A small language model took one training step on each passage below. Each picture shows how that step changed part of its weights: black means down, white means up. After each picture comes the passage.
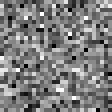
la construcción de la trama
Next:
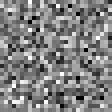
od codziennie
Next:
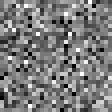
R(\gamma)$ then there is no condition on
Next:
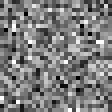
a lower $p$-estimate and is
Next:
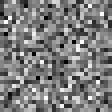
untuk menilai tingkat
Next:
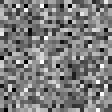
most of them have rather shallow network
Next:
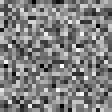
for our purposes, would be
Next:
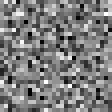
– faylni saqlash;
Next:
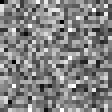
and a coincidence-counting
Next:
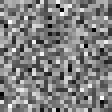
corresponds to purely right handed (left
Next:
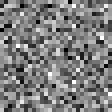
A.\ Miller, etc.\
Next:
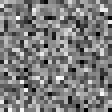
system, such that the interface lies in
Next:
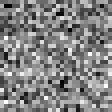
avlod O`zbekiston
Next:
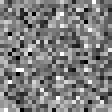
finalmente la innovación. 3.3
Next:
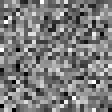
continuous function $h(t), \
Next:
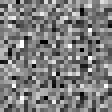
IIV Akademiyasi
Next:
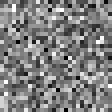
the cluster core radius. We adopt
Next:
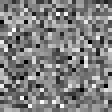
to a 2BSDEJ as a
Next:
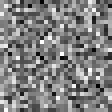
molecular dynamics simulations.
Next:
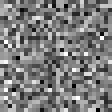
la temporalidad de la atención
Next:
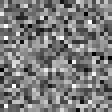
a large radial extent. The angular
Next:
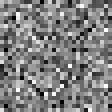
while elements of the other blocks
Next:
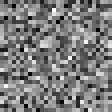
a weak equivalence and using the fact that
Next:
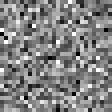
to attribute the differences purely
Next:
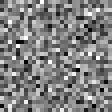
therefore $\mu\otimes\omega\left(
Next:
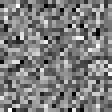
We obtain $T_c \approx
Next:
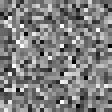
di luar sekolah.
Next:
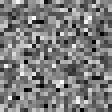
deber se incumple.
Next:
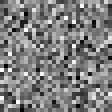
$i<k$ as the lower central series
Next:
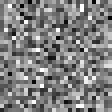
accuracy refers to how close computed
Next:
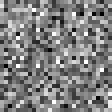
combined M\,dwarf proxy
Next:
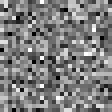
physical education classes to enhance
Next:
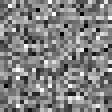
tuzilganligi sababli
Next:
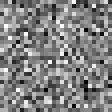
slice-torus invariants take the same
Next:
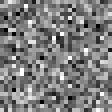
)$ is a deterministic function and let
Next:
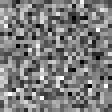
distribution of poles, convergence in capacity
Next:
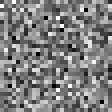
the experimental uncertainties, and also
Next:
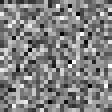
analog of the Toda theory interacting
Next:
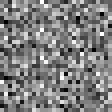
був аматорським,
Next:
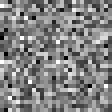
simulating the spatial spread of an
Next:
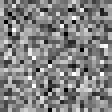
o ensino efectivo para
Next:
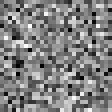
In both cases pomeron loops
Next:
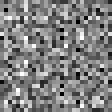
овқат ейиш,
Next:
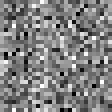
\begin{corollary} Let $N$
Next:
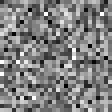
lines show the evolution of the triaxiality
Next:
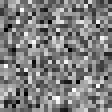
PFR reserve limit} and assumes
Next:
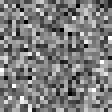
great practical significance and has
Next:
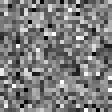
es una banalidad. Se añade
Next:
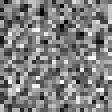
E., Matthews J.,
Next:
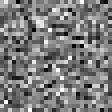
and a team of professional
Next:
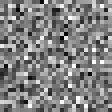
gestão e o desempenho das
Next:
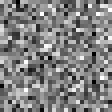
для всіх залучених
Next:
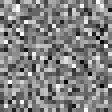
удосконалення його
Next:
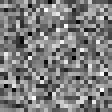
and complex time $ s $. We prove that
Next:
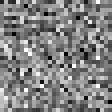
liver transplantation affects
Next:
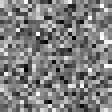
0\longrightarrow R_{k-1}\otimes
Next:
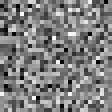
and generalization properties through the different folds and
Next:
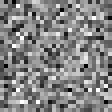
developing Drosophila embryo
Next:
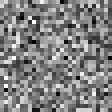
the existence of a giant connected
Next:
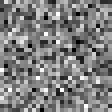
is not necessarily locally constant, although
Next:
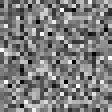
the radius of 230 pc.
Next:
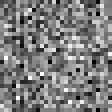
И. Узбекская
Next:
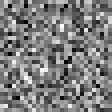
in details below. The algorithm that we obtain
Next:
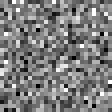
\end{theorem} Again from
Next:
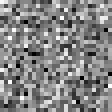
існують і інші
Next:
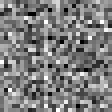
mazkur qadriyatlar
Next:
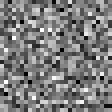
for the same typical test sample. For
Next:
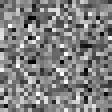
interne controle moeten
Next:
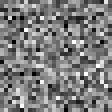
эди, чунки
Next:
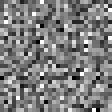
generated by $t_1$ and
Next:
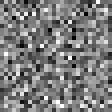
a suitable compact set. In
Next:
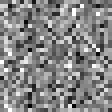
suo possessore/dedicante
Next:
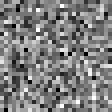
have: \begin{itemize} \item A
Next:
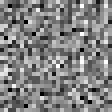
particle velocities are rescaled so
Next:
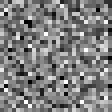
integrals are convergent. In the last
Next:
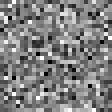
for a classical prototype of a
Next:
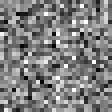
velocity distribution at level $\ell-1$ are
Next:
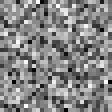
творів, винаходів
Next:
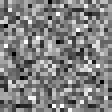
where $m\in {\bf Z}$ and
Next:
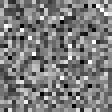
of DIRAC. It is the aim
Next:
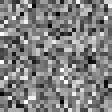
by (\ref{derivative variational}),
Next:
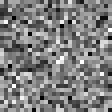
faktlar, ilm,
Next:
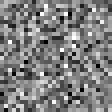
\wedge (B_s I_n),
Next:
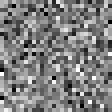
integrity of data sources is therefore
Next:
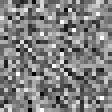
then, to maintain this symmetry, we
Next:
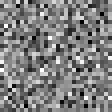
genus zero} if there exists a sequence
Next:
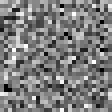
a generalized full-spectrum modeling
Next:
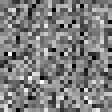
\begin{acknowledgements} We
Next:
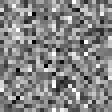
agree with JETPHOX
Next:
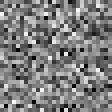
energy of training and data slots since all
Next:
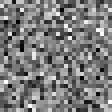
if they have the same trace. The
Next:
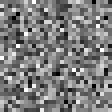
nursing home residents:
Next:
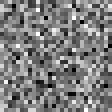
journalists in political debates
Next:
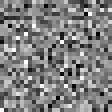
военных тюрьмах
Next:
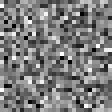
and bulk energies. The
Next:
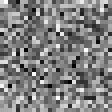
convolution operator is defined as \[
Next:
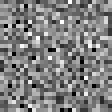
\begin{remark} For the case of a
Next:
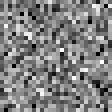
tutela para abrir um
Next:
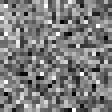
directly from it. \end{rem}
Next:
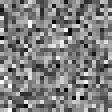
approach to the existence of solutions is given by
